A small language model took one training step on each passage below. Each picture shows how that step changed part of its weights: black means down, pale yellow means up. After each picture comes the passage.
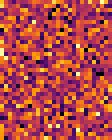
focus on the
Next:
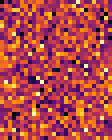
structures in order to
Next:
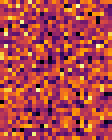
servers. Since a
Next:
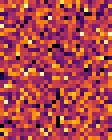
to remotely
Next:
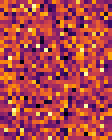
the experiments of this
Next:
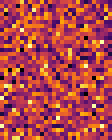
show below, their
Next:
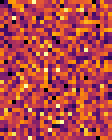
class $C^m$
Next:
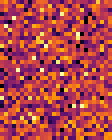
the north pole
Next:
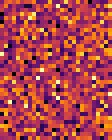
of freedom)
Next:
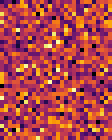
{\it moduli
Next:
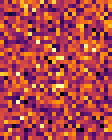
is an isomorphism between the
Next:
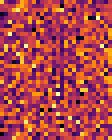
electric and magnetic
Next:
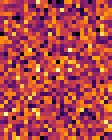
only finite isotropy
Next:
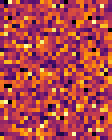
\noindent Suppose we
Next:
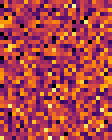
wandering of the
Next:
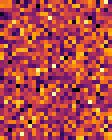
in $M$ for
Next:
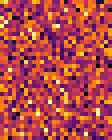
the innermost
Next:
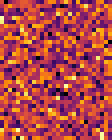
into \begin{equation}
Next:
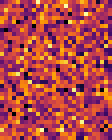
problem is approximated by
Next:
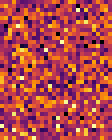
t$, and otherwise to
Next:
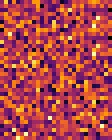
the subsets which are
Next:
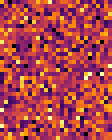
of calorimeter
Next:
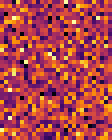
\medskip\noindent {\em
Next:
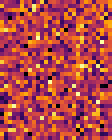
$v$ from 20 to
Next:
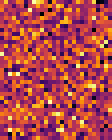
representation is a completion
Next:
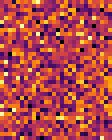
content with only one
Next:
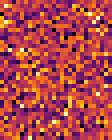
The smoothing parameters used
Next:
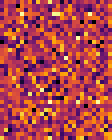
of Fe-baring
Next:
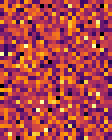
upper Banach density
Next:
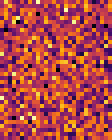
problem in the sense
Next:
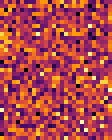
Series} In
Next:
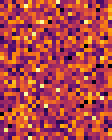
small enough and singular
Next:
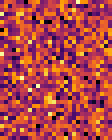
gravitational wave in
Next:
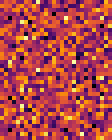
times such that $ 0
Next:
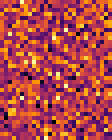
into two classes,
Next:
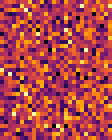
and the Fourier
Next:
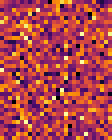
and the recursive
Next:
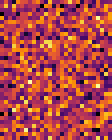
allowing only convex
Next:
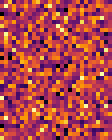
canceling the
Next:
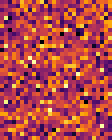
of the estimator of a
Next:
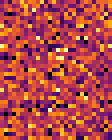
is analogous to
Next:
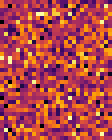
used for constructing a
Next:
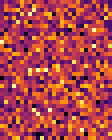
results for the evolution of
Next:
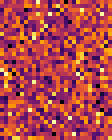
$0$ on both
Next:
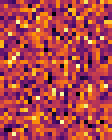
For $s\ge
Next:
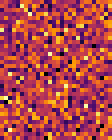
for the energy of the
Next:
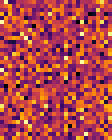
and the stress
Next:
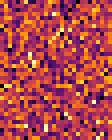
the prograde direction
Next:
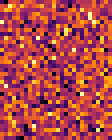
a universal lower
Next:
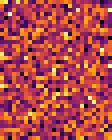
interval by a
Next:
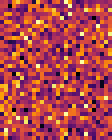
and the corresponding objective
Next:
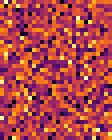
Poisson; mean
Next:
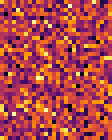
Appendix F.
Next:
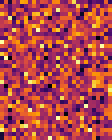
walk dimension, which
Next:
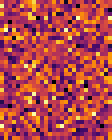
LHC, the
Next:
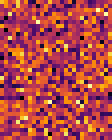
terminal, where
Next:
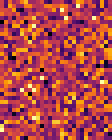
in the expression related
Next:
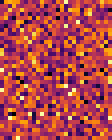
surfaces, the
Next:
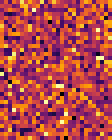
is in agreement with
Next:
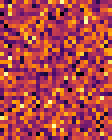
between this poset and the
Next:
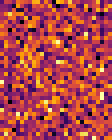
modelling of the
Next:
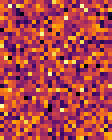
collisions with
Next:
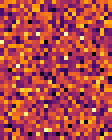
we neglect it.
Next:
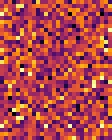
accuracy, and
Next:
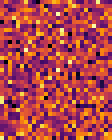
Polish Grant
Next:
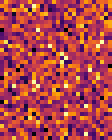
the positive surface energy of
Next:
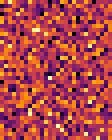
Modulo the
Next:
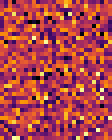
this work the generative
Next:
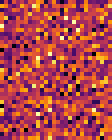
splitting of its
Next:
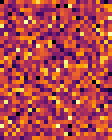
To quantitatively
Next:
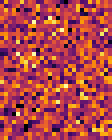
is governed by
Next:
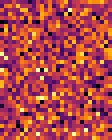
search tree for
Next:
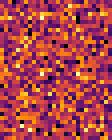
Young inequality,
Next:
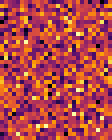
filtration for the
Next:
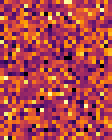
then any evaluator
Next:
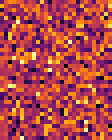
then we must have
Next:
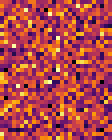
{\em Progr.
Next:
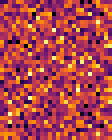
It is found that this
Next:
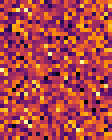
and those of the
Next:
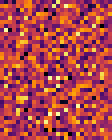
numbered the
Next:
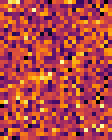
which this argument is
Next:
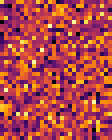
ejecting star of one
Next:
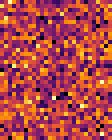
By comparing this with
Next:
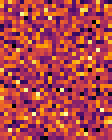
see that the transformation is
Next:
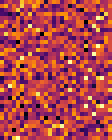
doing so, we find
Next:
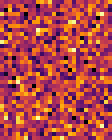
Felice}, \&
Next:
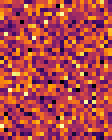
evolution until a
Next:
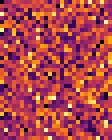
unit matrix of order
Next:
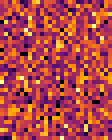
barrier by
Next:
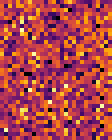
be a sequence of positive
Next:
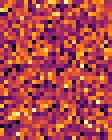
$$ \cdots \to
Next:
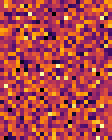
roughly equal main
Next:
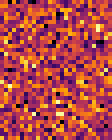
is modeled by a
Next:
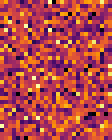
marker $i$
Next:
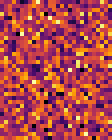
have the cardinality
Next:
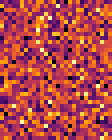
form $\alpha$ on
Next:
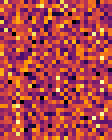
crossings. }
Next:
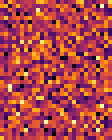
first section we consider the general
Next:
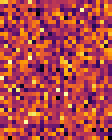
introduces a basis
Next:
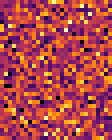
of $\Delta RA =
